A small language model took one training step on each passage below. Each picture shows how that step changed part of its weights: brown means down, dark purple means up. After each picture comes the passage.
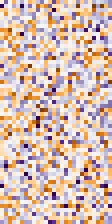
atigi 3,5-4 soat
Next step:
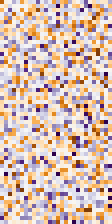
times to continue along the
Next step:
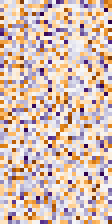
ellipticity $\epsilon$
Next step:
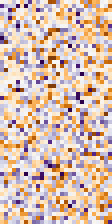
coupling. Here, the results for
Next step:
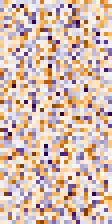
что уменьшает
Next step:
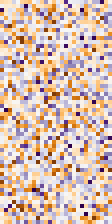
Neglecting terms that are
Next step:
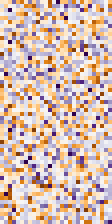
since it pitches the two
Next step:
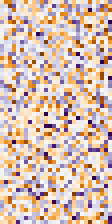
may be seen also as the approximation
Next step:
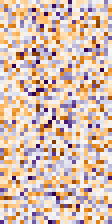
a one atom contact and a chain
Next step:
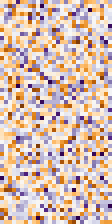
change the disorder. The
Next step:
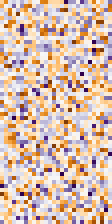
worden verwacht. De
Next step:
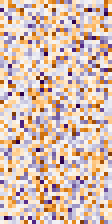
and $\Delta \mu$ are given in
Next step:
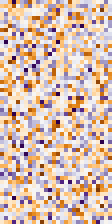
phase de cette étude a
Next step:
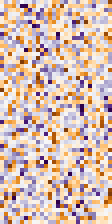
SC state by a magnetic field
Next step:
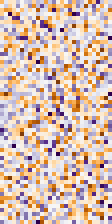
me parece muy oportuno
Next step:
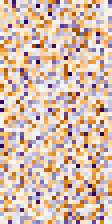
oqlash jarayonini
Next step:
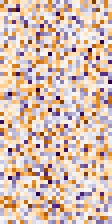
known sky locations with
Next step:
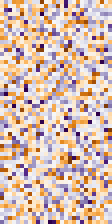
long-term goal: to
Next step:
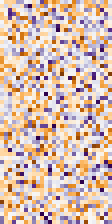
one-population Amari model
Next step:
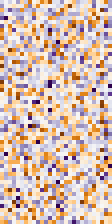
1: com *chutes*
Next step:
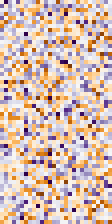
darslarida talabalarni
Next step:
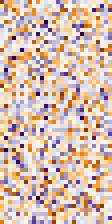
distribution of the wave function (see
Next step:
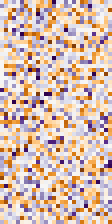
Gestentypen in der
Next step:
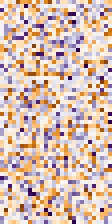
regions. Current density distribution is
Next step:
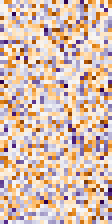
yüksek ateş ve
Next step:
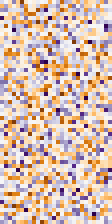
bir rol oynamaktadır.
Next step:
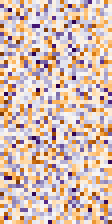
per unit mass ($\theta$).
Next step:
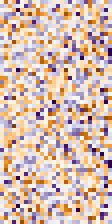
Canada under the Canada
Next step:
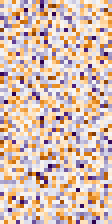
prior. This has been put
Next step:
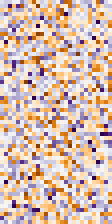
justificação —quando
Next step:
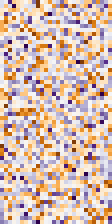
y simbolización de conceptos
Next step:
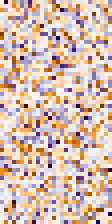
can be shown to be isomorphic
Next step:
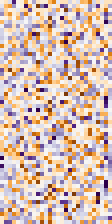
o’zlashtirish doirasida bu
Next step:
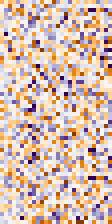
parameter and the investigation of
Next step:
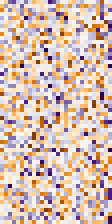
estudio E en Cuba, desde
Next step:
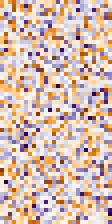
of NMG, respectively. By
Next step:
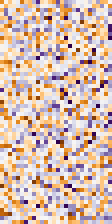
Hall effect in itinerant
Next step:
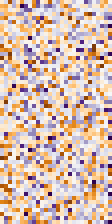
the solutions for $ x^i $ we
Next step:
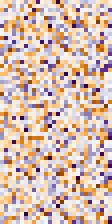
sicher mal, dass alles
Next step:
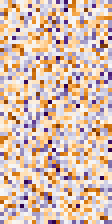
namun juga tetap
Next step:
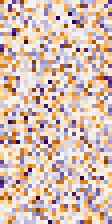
the fitted model. However, while
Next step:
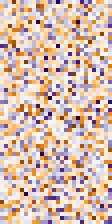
Jalilvand et Samiei
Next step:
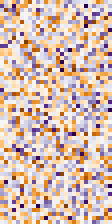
этих сроков.
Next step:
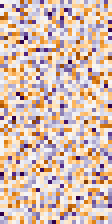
migratsiya yoki
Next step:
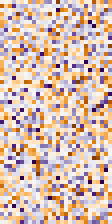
по-разному и
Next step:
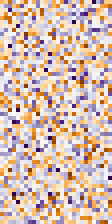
unfruitful, the use of
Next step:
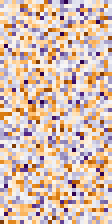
e vibrante. As conexões
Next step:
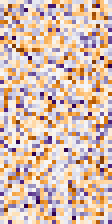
yo'lini tushunish
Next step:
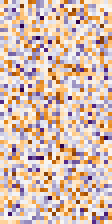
обеспечить их
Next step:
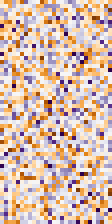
deđil akıl
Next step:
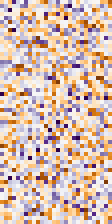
phase slope, $\lambda =
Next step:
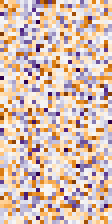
słowa zdają
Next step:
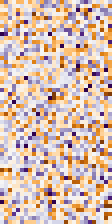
light impact, and consequently
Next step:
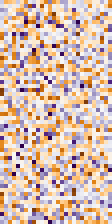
de los textos utilizados. en
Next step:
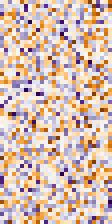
satisfies, the following
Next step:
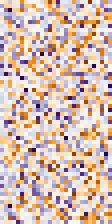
waves (PSSWs)
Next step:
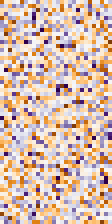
\noindent in such a way that
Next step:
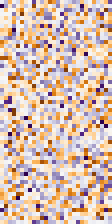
but at short periods this method
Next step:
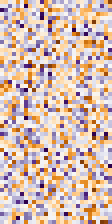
improvement in productivity,
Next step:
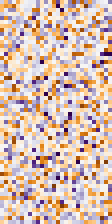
requirement of each arriving
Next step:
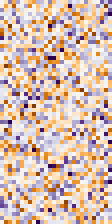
buckling configuration.
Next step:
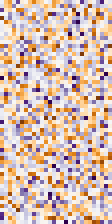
(cyan). A power law
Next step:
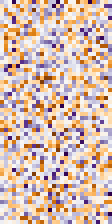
etilmaydi, balki
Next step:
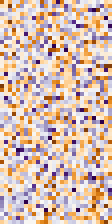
of the ELG sample,
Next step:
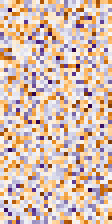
a function of the specific star-formation
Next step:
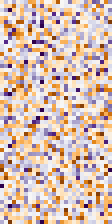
infra-red matching scale
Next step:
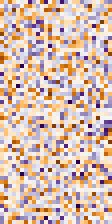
using resolved rotation
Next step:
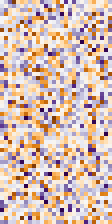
similar problems in physics simulation.
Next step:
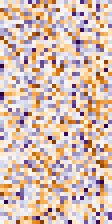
freedom, the additional
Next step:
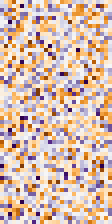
o'zi boshqarish,
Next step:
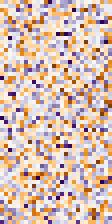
control how speaker information
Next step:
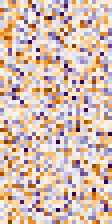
a diversi contesti rurali
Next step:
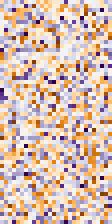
evolutionary data, including all systems
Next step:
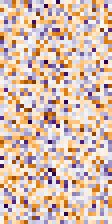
o transtorno alimentar é
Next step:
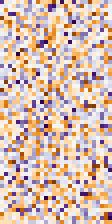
350 °C substrate
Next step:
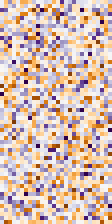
distortions was designed to be
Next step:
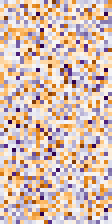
kuantitatif dengan
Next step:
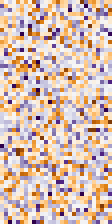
T-t path were also calculated for
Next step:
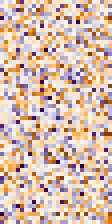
electrons have opposite spin
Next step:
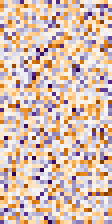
de ese *posboom*?
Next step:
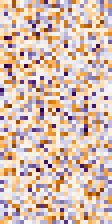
sampled image (i.e.
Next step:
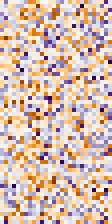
Fachinformationsdienste ...
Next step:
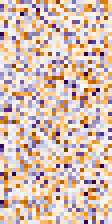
(Поза бокового
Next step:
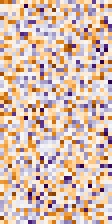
To model the effect of the
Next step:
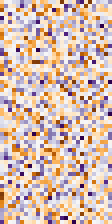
tebeos. Tiempos
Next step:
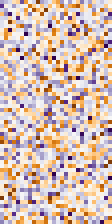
the troubleshooting.
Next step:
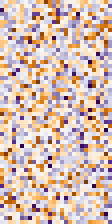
$\sigma_{tot}$, slope
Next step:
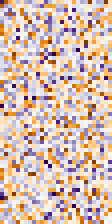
[FDTD simulation]) or
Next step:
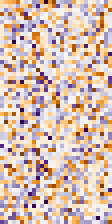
supported by the European
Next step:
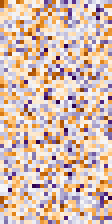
determined accurately by fitting
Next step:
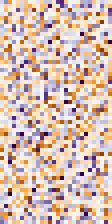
example, cultural novelty
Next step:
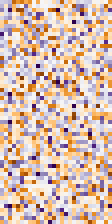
subsonic solutions (with no
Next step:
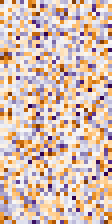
the effects of tricritical
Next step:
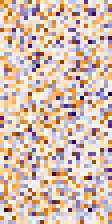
Studie der Qualität an
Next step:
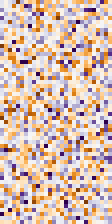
intermediate gauge bosons
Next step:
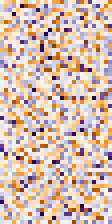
семье и других
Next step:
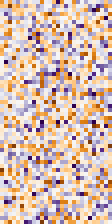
of the V $3d$ states
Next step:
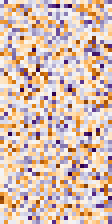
prognoz davrining
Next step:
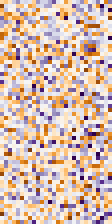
el trabajo en grupo
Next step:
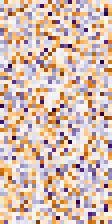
bias window contains only states
